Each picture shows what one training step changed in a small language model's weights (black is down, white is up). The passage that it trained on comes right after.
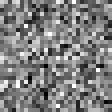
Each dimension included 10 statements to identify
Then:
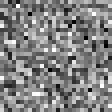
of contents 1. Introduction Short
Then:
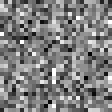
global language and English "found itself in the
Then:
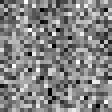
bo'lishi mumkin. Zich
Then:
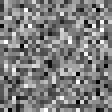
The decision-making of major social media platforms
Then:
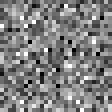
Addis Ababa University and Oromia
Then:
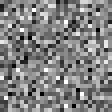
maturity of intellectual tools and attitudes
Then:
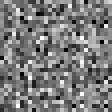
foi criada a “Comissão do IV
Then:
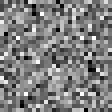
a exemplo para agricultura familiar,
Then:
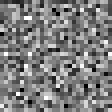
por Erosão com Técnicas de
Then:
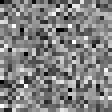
sanoatining transformatsiyasi 219
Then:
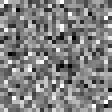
lazer contemplativo devem ser
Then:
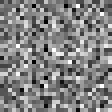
maupun perusahaan selalu
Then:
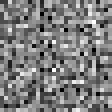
school students Alfi Laila¹,
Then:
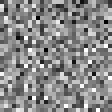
de campo, adota uma abordagem
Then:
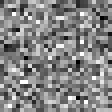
have an attractive and pleasant
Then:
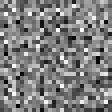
randomized trial comparing physical therapy and
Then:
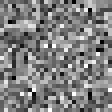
qo'yilgan barcha imkoniyatlarda
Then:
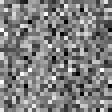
$f : V \cup E
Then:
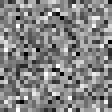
the reference value. To prevent flux
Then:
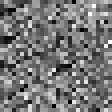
capital e dos diferentes modos de produção que
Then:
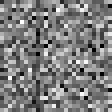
Universität zu Köln · Hochschulen
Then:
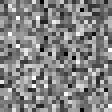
Gambar 2 merupakan hasil testing data dengan
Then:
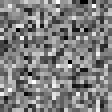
on the crisis that rocked the
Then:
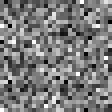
at Bhopal M.P.
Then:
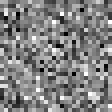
1. The final Rietveld fit of
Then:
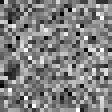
kontekstlardagi kengroq
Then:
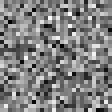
the proper constructors to represent any piece
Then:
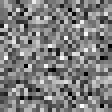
tercio de los mayores de 2 cm
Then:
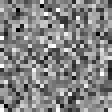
to TIG-3 cells. Molecular
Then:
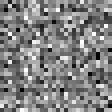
discursividades históricas de su
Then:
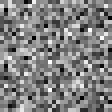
chiqishda katta ishlarni amalga oshirish
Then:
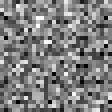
the explicit variables from the simulation. Steps
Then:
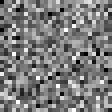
proportional i.e. mS/cm
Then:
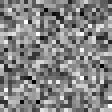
- **Lack of political will** One major
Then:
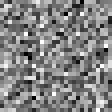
riesgo que los adolescentes
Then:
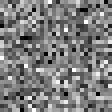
speed facilitates the emergence, survival and
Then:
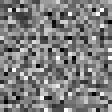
same switch/NIC. The technical
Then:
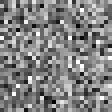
inconsistencias, vulnerabilidades críticas
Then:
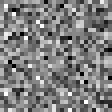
держава вирішує
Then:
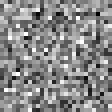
on user listening preferences there currently
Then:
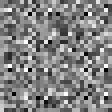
with SGD (DS1)
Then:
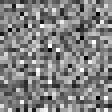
tanlov erkinligi bilan uzviy
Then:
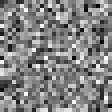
va jismoniy barkamol
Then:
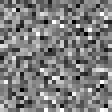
recursos de fácil acesso e de
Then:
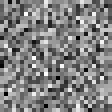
Online-Repositorium Zenodo
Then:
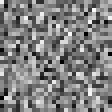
Yuqorida bayon etilgan
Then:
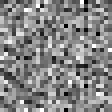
a scalable memory allocator for
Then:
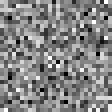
0.40 Word n -grams +
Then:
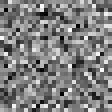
to face a challenge here: Trains are
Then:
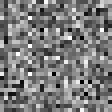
Владимир Рачук
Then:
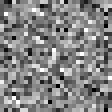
2. Development Lifecycle 5 Figure
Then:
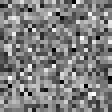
has been considered as dependent variable and emotional
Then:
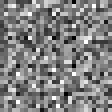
limited with a significant number of perceived risks
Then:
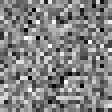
fabrics were cut in the warp direction.
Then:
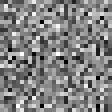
References - Ahmed BKI,
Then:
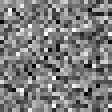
procedure, expected outcome(s), processing the input
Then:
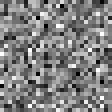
Além disso, a Lei dos
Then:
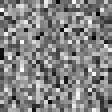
each swarm particle in the image in each
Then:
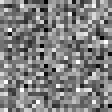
es por tanto un tema menor, aunque
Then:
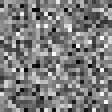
of FDCs in a city in
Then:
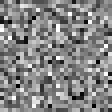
sol. Flocculation values thus determined
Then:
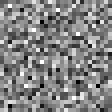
outgoing edges of the activity diagram.
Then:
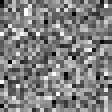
z, less_than) ) circuit
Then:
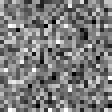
carbon emissions resulting from decreased glass
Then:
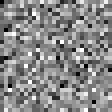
indicators. The newly proposed method uses three
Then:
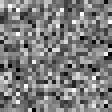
also be required. Other comments It is
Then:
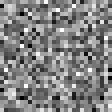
out for their distinct formulations and
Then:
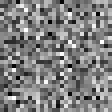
disciplines in science and technology. Some studies on
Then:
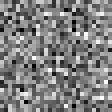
and Uzbek intonation and its
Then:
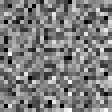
détails de l'architecture,
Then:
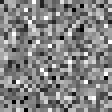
recessões gengivais. Uma
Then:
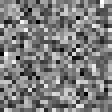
जनजाति के
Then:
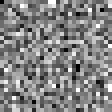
due to suspected skin allergy.
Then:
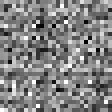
Bu holat o'quvchilarning ichki
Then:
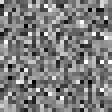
изменения климата и
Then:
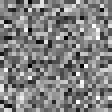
were asked to consult their family
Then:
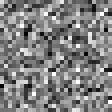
490 **Fig 2. Receptor
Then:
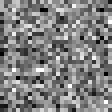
4 years than observed for colonies in natural
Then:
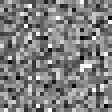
labor market, profession, startup.*
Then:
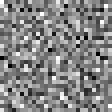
oberhalb des jeweiligen
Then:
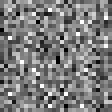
x_3)$ functional equation $Y =
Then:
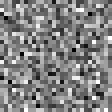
the positive effects for humans and the
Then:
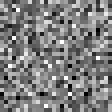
passenger data accounts, and
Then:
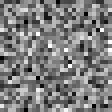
tumanlar va shaharlar haqida
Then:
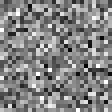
it a "hard line" police?
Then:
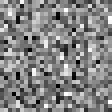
to the OBC caste category
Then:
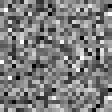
The boat and the sailor both are
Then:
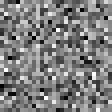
climate change. It is accepted that the
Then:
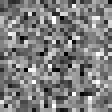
the way of dynamic simulation for launching process
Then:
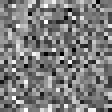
To reach this purpose and for more explanation,
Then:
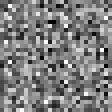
Stacciarini Universidade Federal de
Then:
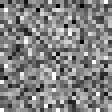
During metamorphosis of an
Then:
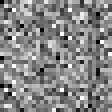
dijeli većina ljudi
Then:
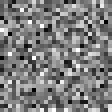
harvest were selected as the object of study.
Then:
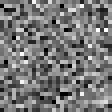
... денсаулық
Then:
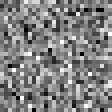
*tars* (unirrigated
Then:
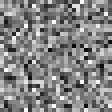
looking forward to meeting you all
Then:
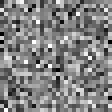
modular description of the studied subject area,
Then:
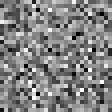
lower (~2.24 eV) than
